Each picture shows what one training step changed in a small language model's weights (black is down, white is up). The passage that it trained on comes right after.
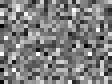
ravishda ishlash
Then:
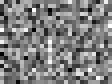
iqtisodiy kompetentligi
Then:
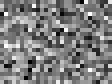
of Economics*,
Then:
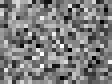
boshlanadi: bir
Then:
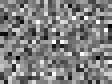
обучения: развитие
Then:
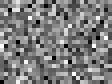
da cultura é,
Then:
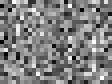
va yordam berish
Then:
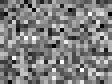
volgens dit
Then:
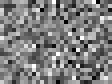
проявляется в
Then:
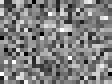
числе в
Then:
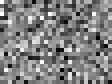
etish qiyin va
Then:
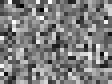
para el tratamiento
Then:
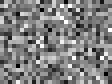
centra en el
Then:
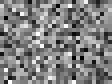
e historia de
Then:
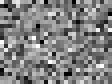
imkoniyatlarni yuzaga
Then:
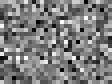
для растворения
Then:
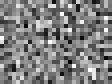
учун имкон
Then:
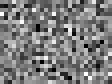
yang menyatakan
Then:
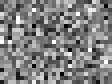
het laten
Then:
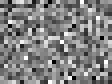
de la teoría
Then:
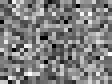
naturais de uso
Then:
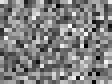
time. In
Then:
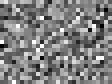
Daya Alam
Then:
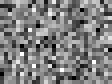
maqsadlari - innovatsion
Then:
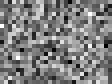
ponto de vista
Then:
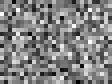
ammo bu
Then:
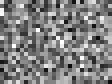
своей сути
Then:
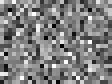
educational technology,
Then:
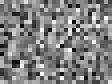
til boyliklari
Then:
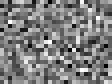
de Direito.
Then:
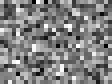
شده و
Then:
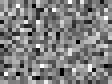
mais baixo).
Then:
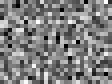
nos dice
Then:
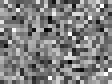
katta va maktabga
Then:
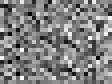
ve aktif
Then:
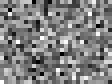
semente e
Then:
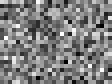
Ja Nee
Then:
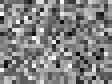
circa \$
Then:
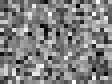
tarbiyani yangi va
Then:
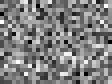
income and
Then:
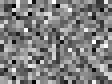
– бу хор
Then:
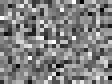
ces notions
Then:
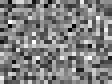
de crescimento profissional,
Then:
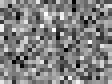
в отношении
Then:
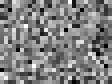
shundan faqat
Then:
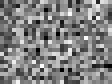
casa ou
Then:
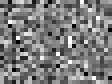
de espaços para
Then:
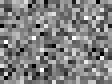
ishlarni amalga
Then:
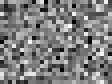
موران على
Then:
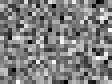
cogência e
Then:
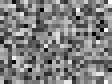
inversão de
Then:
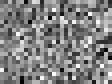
personnel data
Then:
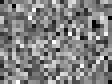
la octava
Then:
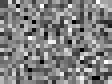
rivojlanadi va turli
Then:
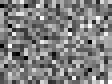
en la economía
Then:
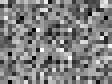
service life
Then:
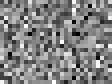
tous les
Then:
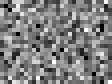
uchun foydali
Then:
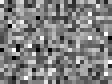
result of the research
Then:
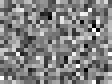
Ez volt az
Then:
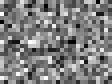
лімітів та
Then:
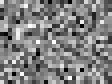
nu hebben
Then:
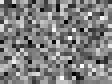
та О.
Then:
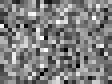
baseados nos diferentes
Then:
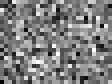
para o tempo e
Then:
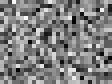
a conservação de
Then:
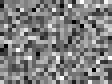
atau desa adat
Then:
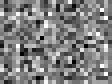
но темпы
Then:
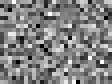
darslarining maqsadi
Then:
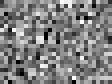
tratando também de
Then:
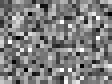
como se observa
